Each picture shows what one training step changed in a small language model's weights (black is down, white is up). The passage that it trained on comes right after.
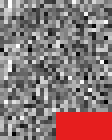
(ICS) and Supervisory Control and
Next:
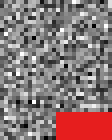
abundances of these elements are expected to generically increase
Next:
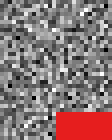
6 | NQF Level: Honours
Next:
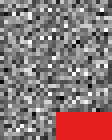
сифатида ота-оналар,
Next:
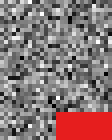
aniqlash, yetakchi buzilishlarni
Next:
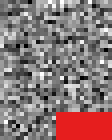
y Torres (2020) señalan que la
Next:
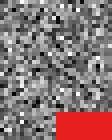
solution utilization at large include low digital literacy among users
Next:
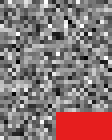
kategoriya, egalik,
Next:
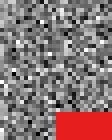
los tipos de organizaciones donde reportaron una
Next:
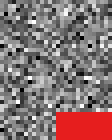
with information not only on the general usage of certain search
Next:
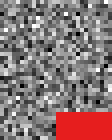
Federico II, 80134 Naples,
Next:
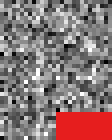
construction companies under study, they can be divided into
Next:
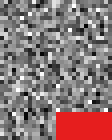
intrusion detection as shown in Fig. 4(c),
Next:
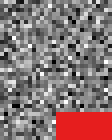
wyraziła tylko 1
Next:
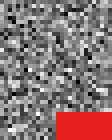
vom Rotwild auf Rinder. Es kann
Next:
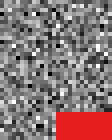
Parton structure of mesons Introduction The
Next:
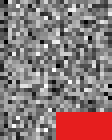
van kennis, bijvoorbeeld
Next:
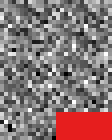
Rev. Lett.}\ }\textbf {\bibinfo {volume}
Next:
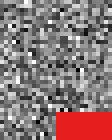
Dexamethasone and Ribavirin are
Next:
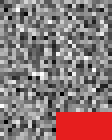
te ver van het onderhavige probleem
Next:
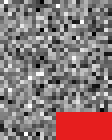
the following form: \begin{eqnarray} M_{\nu
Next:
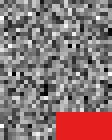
rank of ideology. Ключевые
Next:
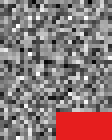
ABSTRACT Maqolada
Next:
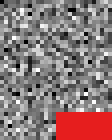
se faz importante lembrar um dos
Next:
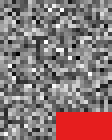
branch is reshaped, and, as a
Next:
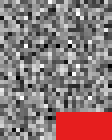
do lugar comum das revistas de
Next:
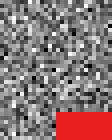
volume fraction with Sm substitution. Open and
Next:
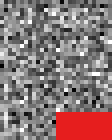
um aprendizado que vai além da sala de
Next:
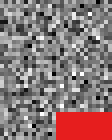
connection on the manifold $\mathcal{C}$, which we
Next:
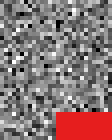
Natura 2000 zones. This guarantees
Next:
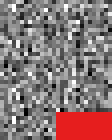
have been identified, using the layer of the land use and
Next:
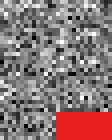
growing global concern, impacting human health
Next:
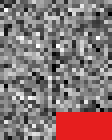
We show the ratio $R_{pA}$ at
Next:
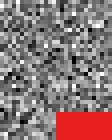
rebels in 2020-22, this relationship has not
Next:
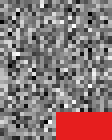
the final questionnaire 05 Distribution and
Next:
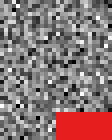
showed that male are twice (OR =
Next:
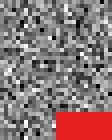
still containing some entanglement at $C = 2/5$.
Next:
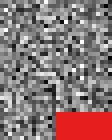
«логістика» означає
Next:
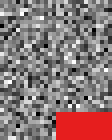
quinta-feira, 25 de fevereiro
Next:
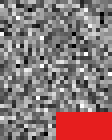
are truncated to length 500 words. Here we are
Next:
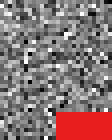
international concern and called for the collaborative effort of all
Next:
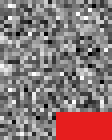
come back to filaments. Moreover,
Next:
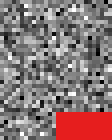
as someone who had to do what was necessary;
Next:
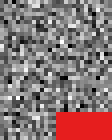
Science and had access to high protein (26%) food and
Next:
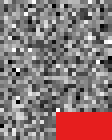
examen de los tres criterios señalados
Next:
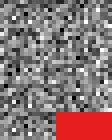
در گرمسار
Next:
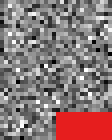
асарларидан иқтибосларга
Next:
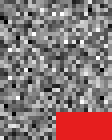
addition, the accuracy and loss curves are also formed which are
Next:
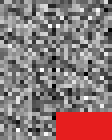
Україні увібрала в себе
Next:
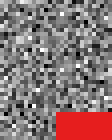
[Brewer, 2007]. The regulation of
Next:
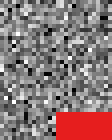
поэтического текста. Автор
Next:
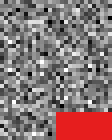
cities in Indonesia revealed that MSDs
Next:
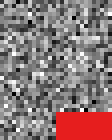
línea]. Available:
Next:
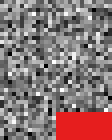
phase corresponding to this additional material. We model the spectral phase
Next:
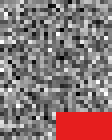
a task and contribute to **shaping a
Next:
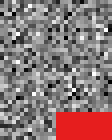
потребителя. Если любая
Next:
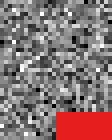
yaratish O'qituvchi bolalarni
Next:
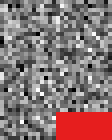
teacher education. However, there are indications of low
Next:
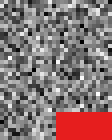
rejasini, bo'ylama
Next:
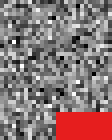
yili sayyoramizdagi qishloq
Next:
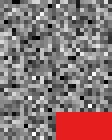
são os alimentos que merecem
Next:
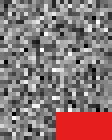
and unstable conditions, a dry and
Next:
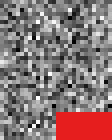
etadi. Foydalanilgan adabiyotlar
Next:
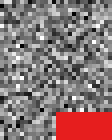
oshiriladi. Morfologik belgi, rang,
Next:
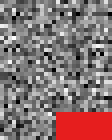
sharoitida tabiiy tarqalishini
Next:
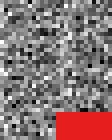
with weakening of the subcutaneous connective
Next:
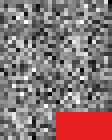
FDnu, SFDnu & Mosser
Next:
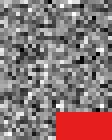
Erhöhung des Anteils an Energie aus
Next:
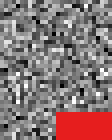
pulsed flux during the outburst was studied using the
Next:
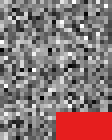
ver con volver con que estábamos
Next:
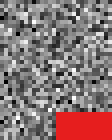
33 TeV these results are hardly affected. So in
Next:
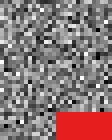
the zeroth-order constraint can be interpreted
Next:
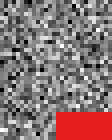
qayd etilgan bo'lib, har 1000
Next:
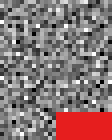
Xulosa qilib aytganda,
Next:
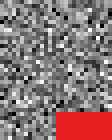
Uniti e Israele è entrata
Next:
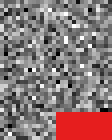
this gap, a novel framework is introduced.
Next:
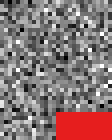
loss graph is shown below in Fig 6. 5) When
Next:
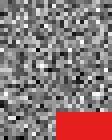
neural network (CNN) was developed to
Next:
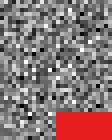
decreases to zero at $\delta ^{n}$ then slowly
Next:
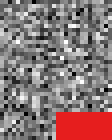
regardless the DAG construction, slightly slowing down
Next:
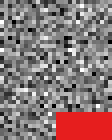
конструкт Опольська Марина
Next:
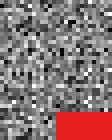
are common, as are threats of retribution through
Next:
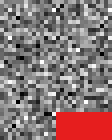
Zealand. - Riday H. &
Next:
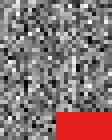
to the limited spectral resolution and the complexity of the
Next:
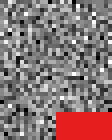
in the right order 5 The medical history is
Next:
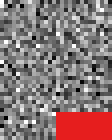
норма», «Система личных
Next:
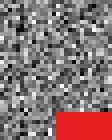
started to involve in politics with the help of
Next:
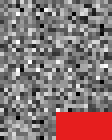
*Fusarium* head blight compared to
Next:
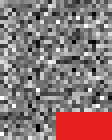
БОШ МЕЗОНИ // Scientific
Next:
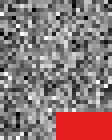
locating lost metadata. It implemented this new
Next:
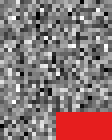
investigated with various magnetic fields and different kaon optical
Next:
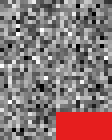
and the construction of the resistant overflow
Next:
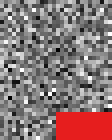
the volumetric porosity can be estimated as
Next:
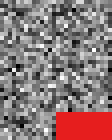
ва назарий машғулотлар
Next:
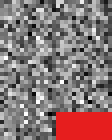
with $N_s=L_x\times
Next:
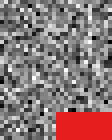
test presented here is non-asymptotic in the sense
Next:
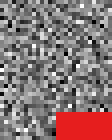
led them towards customer orientation. Now the
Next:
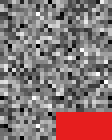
1) / 12$$ Ushbu formula har bir
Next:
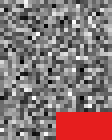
concerned about the ability of disinformation to distort
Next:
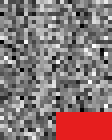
Особенно активна их
